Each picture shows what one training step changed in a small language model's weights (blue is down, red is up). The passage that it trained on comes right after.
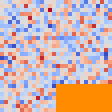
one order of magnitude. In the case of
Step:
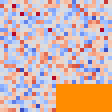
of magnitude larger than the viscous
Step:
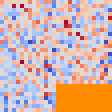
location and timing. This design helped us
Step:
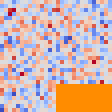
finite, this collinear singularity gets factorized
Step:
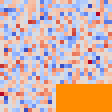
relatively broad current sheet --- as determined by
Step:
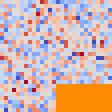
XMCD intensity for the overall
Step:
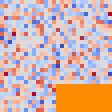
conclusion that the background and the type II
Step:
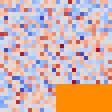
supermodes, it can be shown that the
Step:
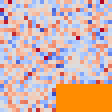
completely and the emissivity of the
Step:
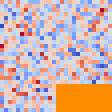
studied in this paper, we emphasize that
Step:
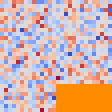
M are counted as the number of the
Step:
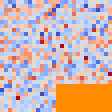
Ag (solid line), Au (dashed
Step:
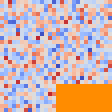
shows the isophase wavefronts
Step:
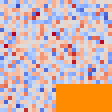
network and the output of the fourth
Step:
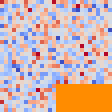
clean signal, not affected by ISR
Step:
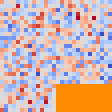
becomes essential for heavy elements at the characteristic photon
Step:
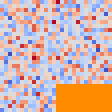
is $r_S>37$, whereas
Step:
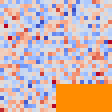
loses angular momentum. Recent work indicates
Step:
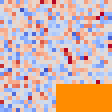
resulting electrodes were then rinsed with
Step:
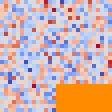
Cryptography with Gaussian states using
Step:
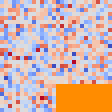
angular spectrum can govern the propagation direction and
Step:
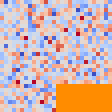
which can influence some results, such as apparent
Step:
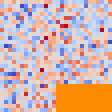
need to use a nuclear reaction network coupled with
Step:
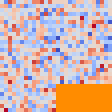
contribution $\Tr(\G P_-)$ there
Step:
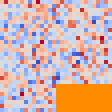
leads to multitasking, which
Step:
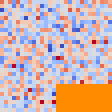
in the modified pendulum
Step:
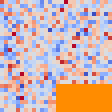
national institutions, in particular the
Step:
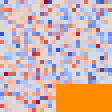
identified companion at a projected separation of
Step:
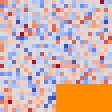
of this experiment, determining the evolution of the
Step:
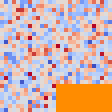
pressure, $T_{\rm c}$ starts
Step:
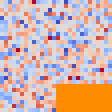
S.~Jiang, ``A fast
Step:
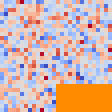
has immediate practical implications for consumer
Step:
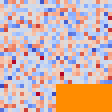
- antimatter asymmetry and neutrino masses,''
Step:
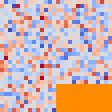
to be unambiguously established.
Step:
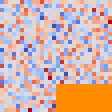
the transmitted packets. Between -150
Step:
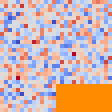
the value of 50\% observed at
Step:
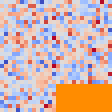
long time after the perturbation begins and
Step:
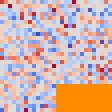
fit for a base $\Lambda$CDM model
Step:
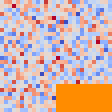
systems (squares) and the persistent
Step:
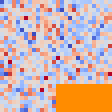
both in the interdendritic regions
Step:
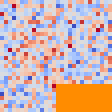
scores and corresponding eigenfunctions with eigenvalues
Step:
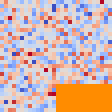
for the ultraviolet completion of scenarios
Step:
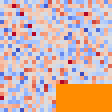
\newpage \begin{figure}[c]
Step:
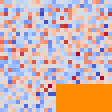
they end up with different energies (and hence
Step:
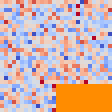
overall agreement between observations and simulation. The difference
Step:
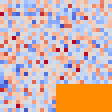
not be viewed in the optical due to
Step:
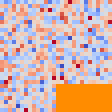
the invariant-mass squared of the
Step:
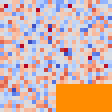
OMFL on HSTs. In
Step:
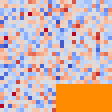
USA Orbits six through nine of
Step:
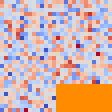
\cite{jac} are known to
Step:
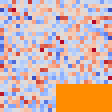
colors show XIS\,0,
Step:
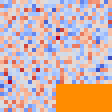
at least $K$ to the value of
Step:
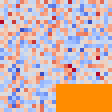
or instruments, while allowing rapid evaluation of
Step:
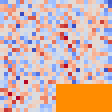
each point in the localized wavefunction of a
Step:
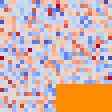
= \oint S_l $ is the
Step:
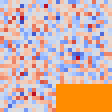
uncertainties are larger if we only perform individual
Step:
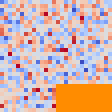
C}\ }\textbf {\bibinfo {volume}
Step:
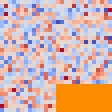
large carbon-containing molecules as well
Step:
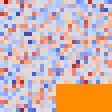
DATE systems department based in USA,
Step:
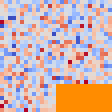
\bibitem [{\citenamefont {Carleo}\
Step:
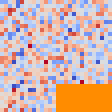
distribution of the discriminating variables in
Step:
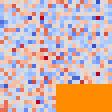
front, a common concern was the consequences
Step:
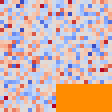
any graph recommendation model can be used without additional
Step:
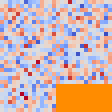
$T_{+}$ at this state.
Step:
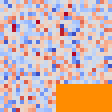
photons from a solid angle $\Delta
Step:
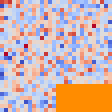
diagram, not anticipated in early calculations
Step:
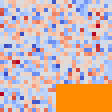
between an event and a projected cluster contour does
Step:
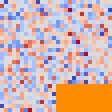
\begin{figure}[!htbp] \centering
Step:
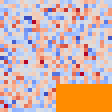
to the Atomic Simulations Environment
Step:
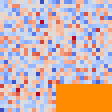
surface share a lattice link but do not lie
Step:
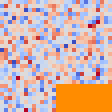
extra $B^-$-field on the
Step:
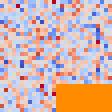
${\bf k}$. \section{The
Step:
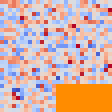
anomalies and is an excellent candidate for a
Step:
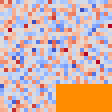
navigation. Additionally, homing
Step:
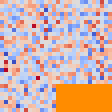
shifted to lower frequencies because of the larger total
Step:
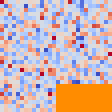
evaluate the nonlinear terms. In particular, we
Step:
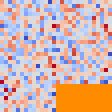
with percolation transitions. We further show
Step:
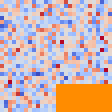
the log entry is its hash.
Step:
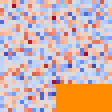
pre-exponential factor and activation energy
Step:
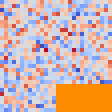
Construct the generalized knockoff
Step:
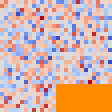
with Master equation type FSS in the
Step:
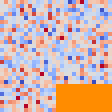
$(\theta,\phi)$ which represent the orientation
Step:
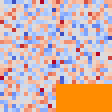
$X$ with respect to the volume form
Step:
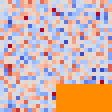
several components, such as the cache
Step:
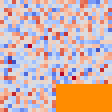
$\rho$ to be entangled
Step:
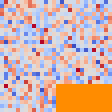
propagation through a single realization of an internal
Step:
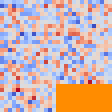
performance of the next product prediction task.
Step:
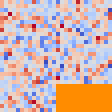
A simple cut-and-count analysis has
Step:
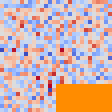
the sequences of random variables $X$ and
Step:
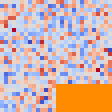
detecting a high brightness temperature core with
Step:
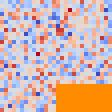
We have obtained $w_0$ and
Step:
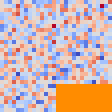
the discrete spectrum. If we allow this to
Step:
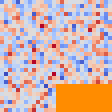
relation between the bosonic and fermionic mass terms should
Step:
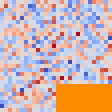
model, ASTs are the fundamental construct and
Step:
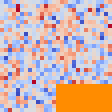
tube's response from the fit. }
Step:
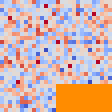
not sacrifice any information during
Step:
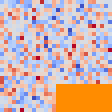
see that $\theta_{12}$ and
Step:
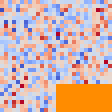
such as the Alamouti code,
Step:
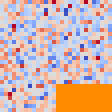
the distribution by a constant velocity $\Delta
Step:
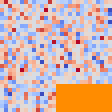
the nitrides the spontaneous
